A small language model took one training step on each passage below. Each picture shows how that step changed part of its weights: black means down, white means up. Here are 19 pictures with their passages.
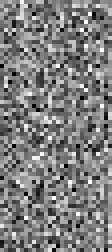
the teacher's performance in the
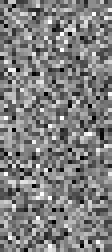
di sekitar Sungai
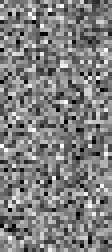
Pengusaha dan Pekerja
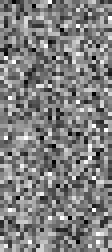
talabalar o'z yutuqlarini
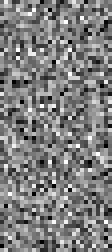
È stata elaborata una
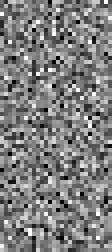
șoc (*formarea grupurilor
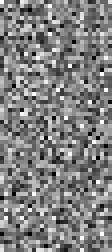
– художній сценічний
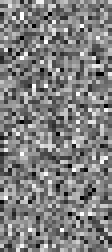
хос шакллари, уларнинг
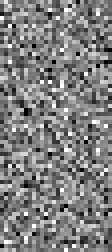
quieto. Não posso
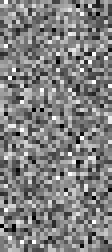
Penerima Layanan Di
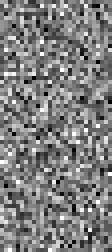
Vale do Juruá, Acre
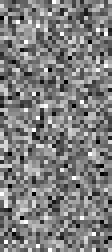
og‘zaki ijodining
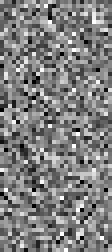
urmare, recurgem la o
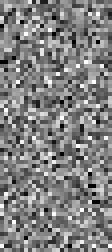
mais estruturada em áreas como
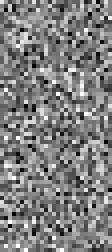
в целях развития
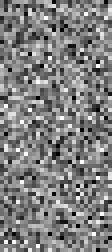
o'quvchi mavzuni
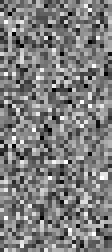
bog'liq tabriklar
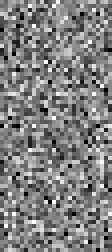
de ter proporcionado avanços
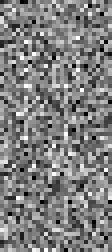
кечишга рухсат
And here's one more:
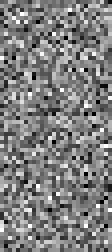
sosial twitter terkait
